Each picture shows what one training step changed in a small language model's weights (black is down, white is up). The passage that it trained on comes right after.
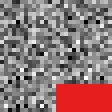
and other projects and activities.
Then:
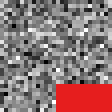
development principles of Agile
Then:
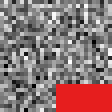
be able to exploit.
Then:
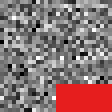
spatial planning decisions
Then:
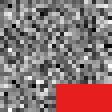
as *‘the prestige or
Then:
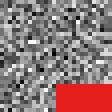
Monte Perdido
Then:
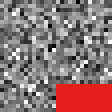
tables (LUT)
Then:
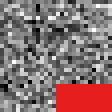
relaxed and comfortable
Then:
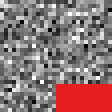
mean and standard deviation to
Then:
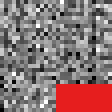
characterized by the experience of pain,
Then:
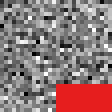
Brown 1993; Goulding
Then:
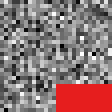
from a broad perspective.
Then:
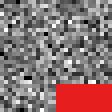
education, human capital, labor
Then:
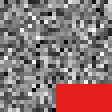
1 pick Core pipe
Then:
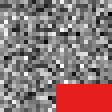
adequate, representative of the
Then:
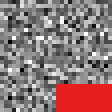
primary vehicle for
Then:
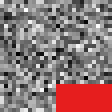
up to 500 people; - small
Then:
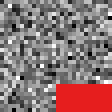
with sweat on his
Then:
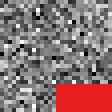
and not for a particular manipulation
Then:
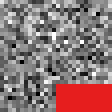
subcomponent are independent
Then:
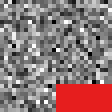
symbol, or term the
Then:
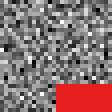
for future generations. - First of
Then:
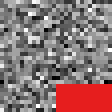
Rayleigh channel. In
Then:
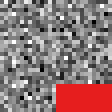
Abstract We propose a
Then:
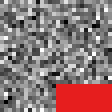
also confirmed by FTIR.
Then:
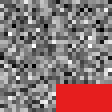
Professionals who are not
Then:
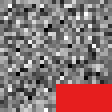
Surakarta AIDS
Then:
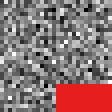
Address nerul Contact
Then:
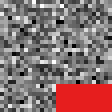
students who face challenges with using different
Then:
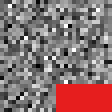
2009), might lead to
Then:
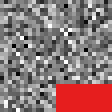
There are 36 states in
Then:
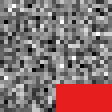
inclusion of junior high
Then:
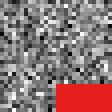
into Malay Language, and
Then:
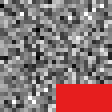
of the *Citrus
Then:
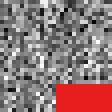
physical space and beyond, into
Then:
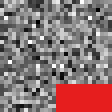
followed by spinosad 45
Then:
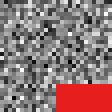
take-off time QFU
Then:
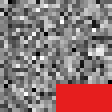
change at room temperature, indicating that
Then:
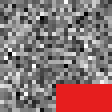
Fe Sum 1 scratch
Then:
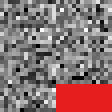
green way, also known as
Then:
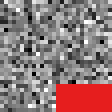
restores the deity but with
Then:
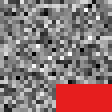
quick assessment of CO₂
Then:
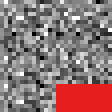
were established at a temperature of
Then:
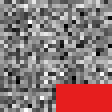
language resources whose quality,
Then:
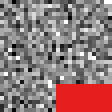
in society. In many ways,
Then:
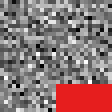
into a bleak future of a
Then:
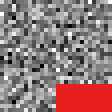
the teaching and learning theme because of
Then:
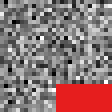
Performance Assessment of
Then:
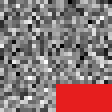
chattering is unavoidable
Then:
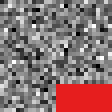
rosea. Clinical types
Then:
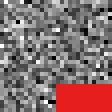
composite structures to tailor the
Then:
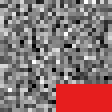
1 Without Complexones
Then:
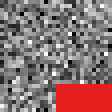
breast milk. 2.
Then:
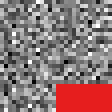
Pleasant Hill,
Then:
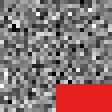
observing, critiquing
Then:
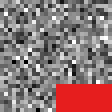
*Microsporum canis*,
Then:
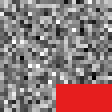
design referred to in this work as
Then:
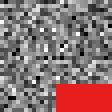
ABSTRACT Current
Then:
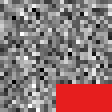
transition from one age stage to
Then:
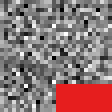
Anuboga Vaithya
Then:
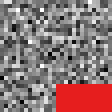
tablet. with the following technical
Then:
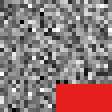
is an option for the majority of
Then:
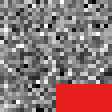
consider structuring engagement around
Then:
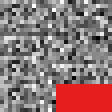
combinations of structured and
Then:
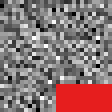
Doctoral Thesis
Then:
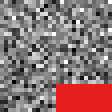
computers and video monitors
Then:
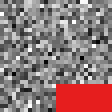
Independent work of students when studying
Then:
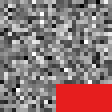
reasons for cyber
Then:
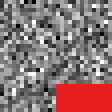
on Green Deal policy
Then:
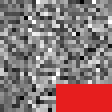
bearing the ester functional groups
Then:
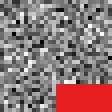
and management is transparently
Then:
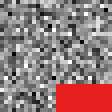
north coast of Java
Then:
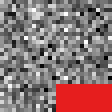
the variation of the, proposed, performance
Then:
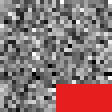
monitors the data given by various
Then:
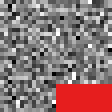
staff, mild competitive
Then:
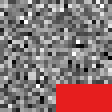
mean energy consumption and building design
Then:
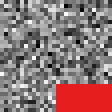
banks include: Access,
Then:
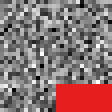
Article Published: 23
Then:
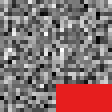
appropriate control of multiple
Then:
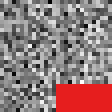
on the above concepts, it is
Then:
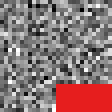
are afterwards turned into
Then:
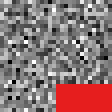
particular, there are no data for the
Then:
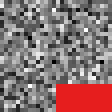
of both subspecies were
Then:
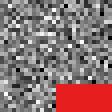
impossible for investors to
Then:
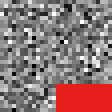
environments will contribute to food
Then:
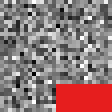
pure cyst population. After
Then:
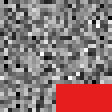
Biological Systems, Food
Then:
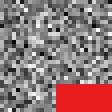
the F1 micro metric that
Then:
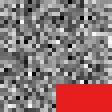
rather than deconstructing it
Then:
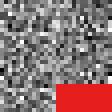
history and physical examination: The
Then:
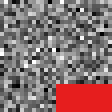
for improving efficiency.
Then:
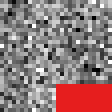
space. In any case it is intended
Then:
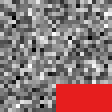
to be triggered by the
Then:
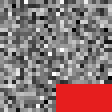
use of the ETFSP
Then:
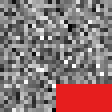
information for each pixel in the
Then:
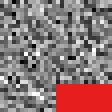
for developing the vaccine.
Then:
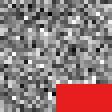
when the moisture level is
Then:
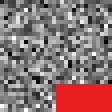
alloy phase. 5.2
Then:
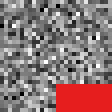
of social media in the spread of
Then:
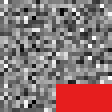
likely when combined with other
